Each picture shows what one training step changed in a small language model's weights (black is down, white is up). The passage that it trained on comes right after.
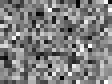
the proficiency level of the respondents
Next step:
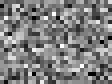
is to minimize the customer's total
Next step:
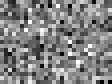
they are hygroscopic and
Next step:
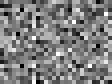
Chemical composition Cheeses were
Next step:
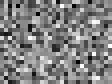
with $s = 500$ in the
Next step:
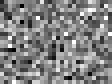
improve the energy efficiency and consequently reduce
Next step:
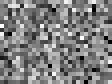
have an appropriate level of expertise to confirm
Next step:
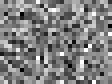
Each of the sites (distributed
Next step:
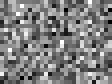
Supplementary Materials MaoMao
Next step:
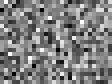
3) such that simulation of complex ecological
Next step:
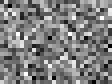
to maximize the use of online
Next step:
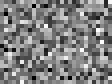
various units without their consents under a
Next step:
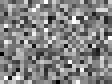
policymakers Provide spaces for
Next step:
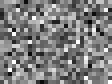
a layer of dust has only to
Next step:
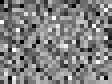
IN UKRAINE In the process
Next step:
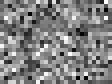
available data to deliver insights and discover
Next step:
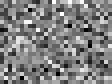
descriptors yielded one factor
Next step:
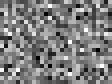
bias due to unobserved
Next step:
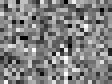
of turnip (*Brassica
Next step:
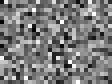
observed. The SEM picture for
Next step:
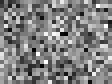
of the organizations to which the contributors
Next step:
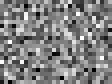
interfere? A Complex computer models
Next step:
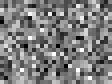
or travelling in the same direction
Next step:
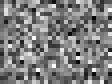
OF TECHNOLOGY IN
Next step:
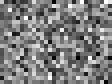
g/L yeast extract,
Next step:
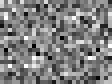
This learning process can be quite easily
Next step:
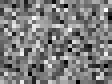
by the prime and is taken over
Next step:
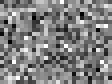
statistical analysis, where the interaction between
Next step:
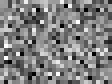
named FALK, shared by
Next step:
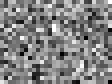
measures (Kallbekken and
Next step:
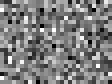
many fascinating procedures for
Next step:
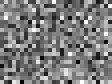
article can be found at the end of
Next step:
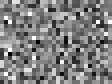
MIRGA (*granted
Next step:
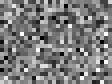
served in all animals [33]
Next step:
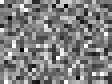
problem based on the search for analogies
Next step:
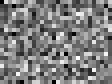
5$ different scales (filter
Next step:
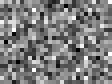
model proved an ability of the coupled system
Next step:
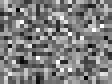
It tries to analyze the deep reason
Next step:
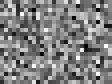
grafted onto C54
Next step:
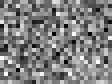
Theorem 3.3: If
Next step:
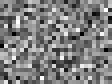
the arm is chosen as
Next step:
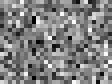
the two authors. We invite the
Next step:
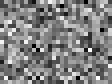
weeks with missed abortion with
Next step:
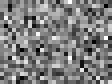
a philosopher, a
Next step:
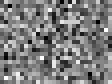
by the small number of patient values available
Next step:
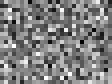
captured from satellite data.
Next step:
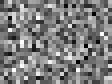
in the past few years due to the
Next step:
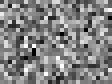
Governments with the UN Global Digital
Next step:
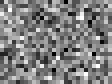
economic thinking of future experts, the general
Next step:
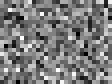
different prototypes. Encoder
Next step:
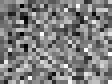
Systems of Arms and Military
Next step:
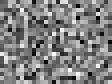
accepted, the reallocation agent continuous
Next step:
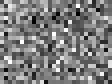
mental health [17–19]. In
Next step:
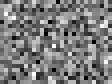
in terms of not drawing a line
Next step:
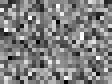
Lithuania (like
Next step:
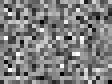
trend for the past two months from November
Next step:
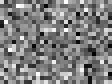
underground, the students' main leaders
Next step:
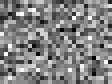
PMR (CDCl₃)
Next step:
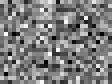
combination. 5. By using
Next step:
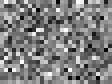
difficult to validate the results sufficiently
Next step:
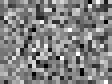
is because all aspects related to development or
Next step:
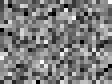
model developed by PLAXIS,
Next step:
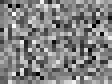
mmol, 4 eq.) and
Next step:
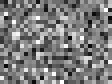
the process of solving it.
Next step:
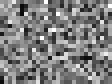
2) Random solutions – chooses
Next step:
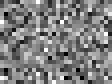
Height Sowing Date
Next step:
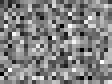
of parents is high and the level of
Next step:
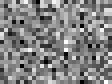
Jaipur, India
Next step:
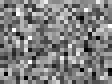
or a criminal offense,
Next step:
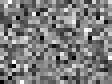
development of new vaccines for
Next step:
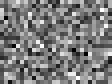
over lotus flower. A
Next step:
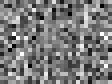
study phase for the implementation of both the
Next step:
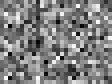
the file: ``` curl
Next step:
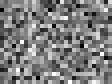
both the accuracy and coherence of
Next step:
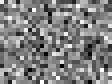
ligands stimulates the process
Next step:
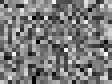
aging of the population, the rise in
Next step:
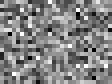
wood thermal modification process showed a rich
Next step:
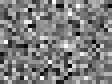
endorsed for aromatic
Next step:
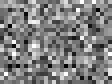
simultaneous ordering of D , and
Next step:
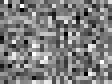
conducted while in the hospital, and outcomes
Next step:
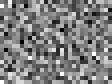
a 2 kW DC microgrid
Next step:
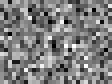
by the matrix micro cracking,
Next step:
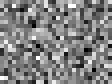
ABSTRACT Nowadays,
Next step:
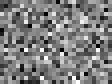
arrested. She held an
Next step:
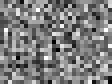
of this target, each weld was
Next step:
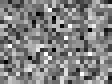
the PICU and associations with
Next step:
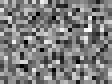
their spouses to death, whereas
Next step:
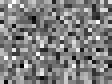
is included in many contemporary consumer-
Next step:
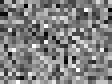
were presented using tables and text.
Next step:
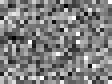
model of the DFIG is quite simple
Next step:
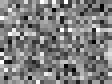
documents to the most appropriate categories. The
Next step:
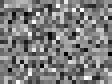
14xy$ However, there are
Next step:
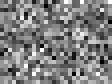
another (the respondent). Some
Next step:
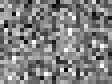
present research, focused on the
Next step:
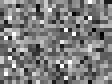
has been reached. This can be explained
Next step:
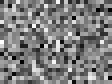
Regencies/Cities. in South
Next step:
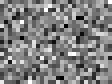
plane and the bottom row,
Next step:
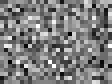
security. Here message is
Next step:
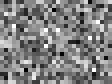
enemies # They are capable,
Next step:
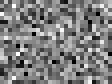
understanding was thus the concept of
